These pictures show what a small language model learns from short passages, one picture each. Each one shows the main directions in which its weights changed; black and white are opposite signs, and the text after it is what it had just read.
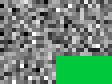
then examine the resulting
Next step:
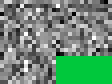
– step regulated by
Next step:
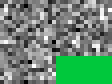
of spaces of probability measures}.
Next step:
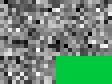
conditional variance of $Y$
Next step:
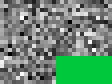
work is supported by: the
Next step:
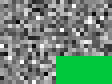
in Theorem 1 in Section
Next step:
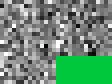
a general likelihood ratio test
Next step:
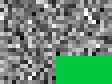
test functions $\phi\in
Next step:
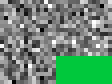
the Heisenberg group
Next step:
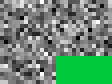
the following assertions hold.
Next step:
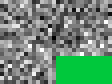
defined as the trace of the
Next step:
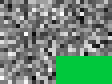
to mention that in our
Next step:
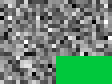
positive and finite radius of
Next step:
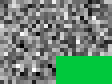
is itself a type.
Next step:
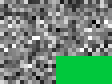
global maximum in the interval
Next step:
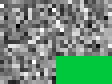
by parts while using that
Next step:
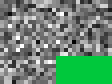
This suggest that there exists
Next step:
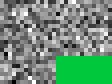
are the soft real numbers
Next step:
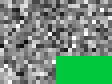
that this code is not
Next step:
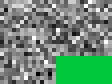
significance in this context.
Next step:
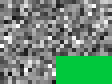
that the latter is a mixed
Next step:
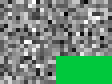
\nabla w \,dx
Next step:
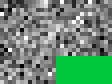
analysis implies that $S$
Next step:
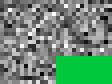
&& \text{for all
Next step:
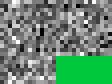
can be identified from the
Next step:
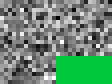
Siegel distribution.
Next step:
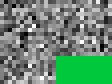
terms are of the same
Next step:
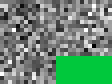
on locally compact abelian groups without
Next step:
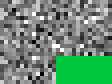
\mathbf{I} -
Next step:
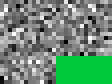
zero, torsion-free
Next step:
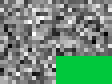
\E \left ( X
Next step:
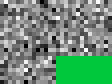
surface mesh composed of bilinear
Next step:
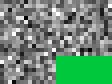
on it, and give a
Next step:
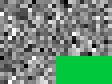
requirement and this is the
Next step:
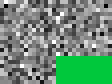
field of characteristic $3$
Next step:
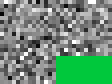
field $K$ with
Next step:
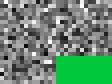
it is fixed but we keep
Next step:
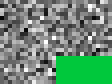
of (\textbf{a})
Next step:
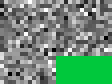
compute the fusion rules for
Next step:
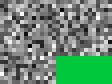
a topological isomorphism onto its
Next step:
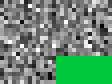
$\partial\Sigma$ in
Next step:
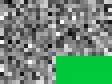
and finite difference methods, and
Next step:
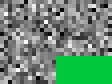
to time zero, we would
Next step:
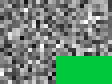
\cap \evb
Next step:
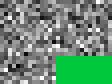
a solution of the principal
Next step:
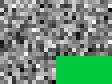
satisfaction problems with a
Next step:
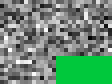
the memory required to store
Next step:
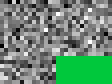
unclear whether the product
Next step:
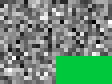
of context vector $u
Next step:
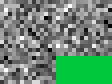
identifications on the surface
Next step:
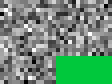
The method is inspired by
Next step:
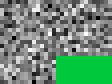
\end{align*} and
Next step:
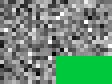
and $\Lambda$. Then if
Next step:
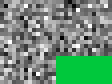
degree is low.] The
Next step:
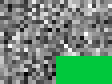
easy to see that the
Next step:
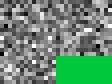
satisfying \begin{equation}
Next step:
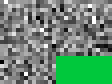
definitions including numerous constants of
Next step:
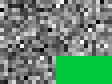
positivity into the problem whether for
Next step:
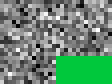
of probability density flowing from
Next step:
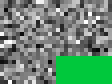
\medskip Consider only the case
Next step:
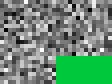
the mean-field approximation to
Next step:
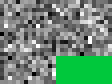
\noindent {\bf b)}
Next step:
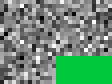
different dimensionalities, associated with
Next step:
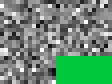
the induced model by a
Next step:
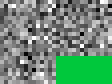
product of the spatial intensity
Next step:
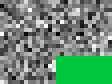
the initial morphism by the morphism
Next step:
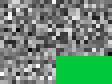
is a compact linear operator whenever
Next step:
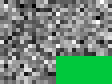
homotopies" correcting the
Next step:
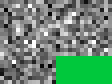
Brendle and
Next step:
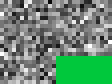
BP plc for
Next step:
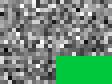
instance, when $A$
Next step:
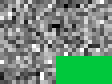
Suppose the IFS
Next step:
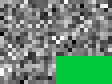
of the curves, and we
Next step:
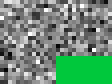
It is not difficult to
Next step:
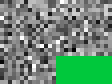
and in the series of papers
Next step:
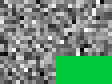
it is changed here to
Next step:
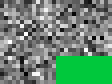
poset $P$. Let
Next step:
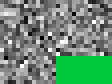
carry it out. Let
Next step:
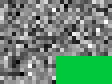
shift of degree), and defines
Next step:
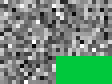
equivalent when every region of one
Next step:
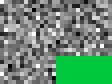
approximated to higher order in
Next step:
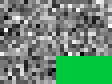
on $M$ as a
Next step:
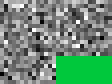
contain this word sequence.
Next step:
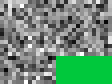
corresponds to the sum of the
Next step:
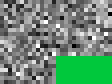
one unit is sold at
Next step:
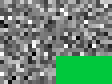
10$. The real surface
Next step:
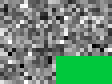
of the torification of the
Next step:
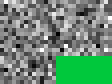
group corresponding to the restriction
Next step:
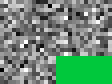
sufficiently large constant which depend only
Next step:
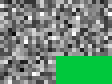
solution and yields an accurate numerical
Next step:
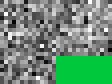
resources to be
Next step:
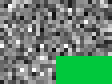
can be proved in a similar
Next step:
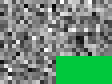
Our tools are based on
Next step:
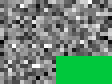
E)$ also has zero
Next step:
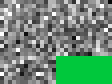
The latter equality holds by
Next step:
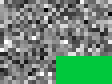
the hexanomial
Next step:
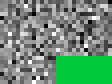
dizaines de
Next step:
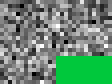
with respect to~$L$.
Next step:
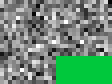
$\Theta \subset \mathbb
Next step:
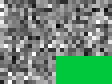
network controller observes the
